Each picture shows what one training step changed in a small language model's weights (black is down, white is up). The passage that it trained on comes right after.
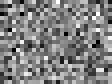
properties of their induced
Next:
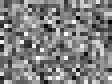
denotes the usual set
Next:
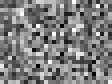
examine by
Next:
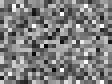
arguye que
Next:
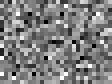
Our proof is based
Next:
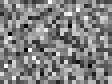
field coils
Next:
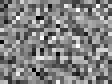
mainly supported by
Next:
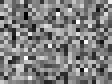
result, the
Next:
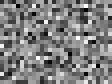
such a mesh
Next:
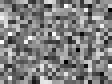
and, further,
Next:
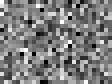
the initial structured
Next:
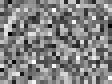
и Marceau
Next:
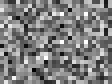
dual to the
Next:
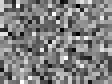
it is called
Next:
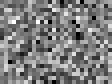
da expansão
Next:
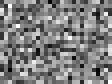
vaflilar va
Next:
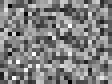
тебе и
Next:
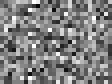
chord diagrams.
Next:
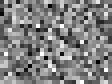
where then compared to
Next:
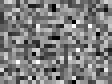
increases, because many
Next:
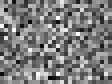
find it in current
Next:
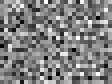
organlarini ona
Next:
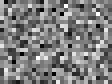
synthetic spectrum can
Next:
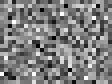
independent random variables.
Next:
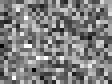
depth of the
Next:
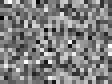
articles on
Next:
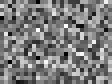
starting points
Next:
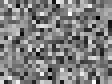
to thank the
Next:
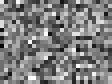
which is a
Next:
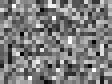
tabiiy holda
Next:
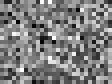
ne demandant
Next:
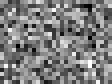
all gauge configurations,
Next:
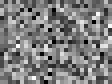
with respect to the
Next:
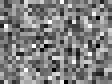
denote the determinant
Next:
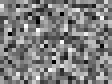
natural smooth manifold
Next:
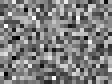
be valid now but
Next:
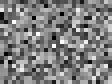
im Bereich
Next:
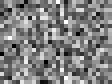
the intersections
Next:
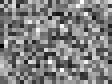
pattern functions are given
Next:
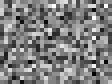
belgilari sifatida
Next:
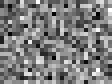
their dependence on
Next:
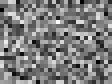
turn to define several
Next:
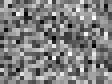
штабу з
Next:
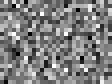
{\em finite}
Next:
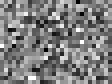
which are between
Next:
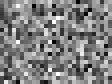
A constant for the
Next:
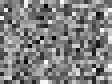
the meaning in
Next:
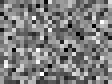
los excesos
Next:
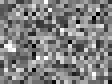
memory profile.
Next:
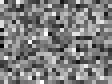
which is a point
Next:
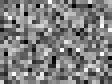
el joven
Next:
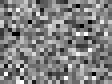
a Sobolev
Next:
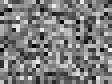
va hajmi
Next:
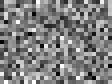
function $\theta$.
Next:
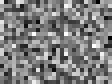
and quantum physics is
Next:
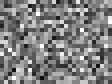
follows as in the
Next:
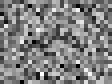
time $\tau$
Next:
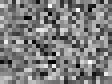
nonlinear action of
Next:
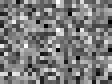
see that the expressions
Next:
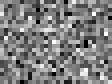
compra abundante
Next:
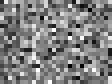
are captured or
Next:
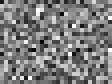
bu adı
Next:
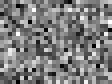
с целью
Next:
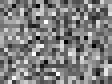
an estimate of how
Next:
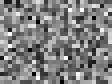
the Mountain
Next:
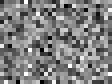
we compute the curvature
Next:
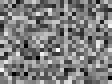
evidence that the
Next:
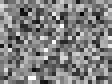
which at large
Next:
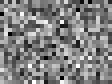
и важные
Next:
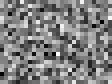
galaxies: structure,
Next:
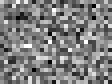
normalizer of
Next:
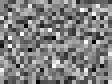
Maktab va
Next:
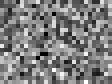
the dependence of the
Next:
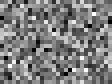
saved as image
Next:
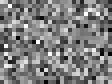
el Positivo
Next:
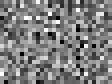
Because of
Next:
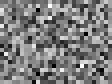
expanded by
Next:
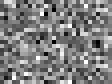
of the disc,
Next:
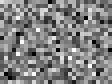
for motion. In
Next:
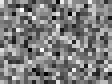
interactions we discuss later
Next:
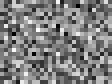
noise from the
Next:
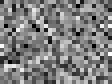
varieties of
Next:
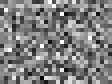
circular dots the
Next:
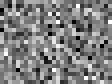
Xu for their
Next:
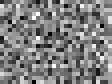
the optical domain by
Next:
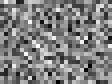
operator, we can
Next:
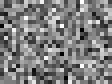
index in the
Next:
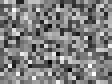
series, we use
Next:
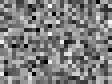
evidence for a
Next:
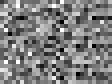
was shown that
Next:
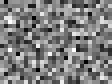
is applicable.
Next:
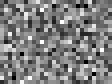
a zeroth
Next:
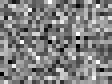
theory could be included
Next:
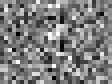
с участием
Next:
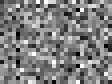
little short
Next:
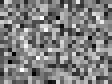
cases in which the
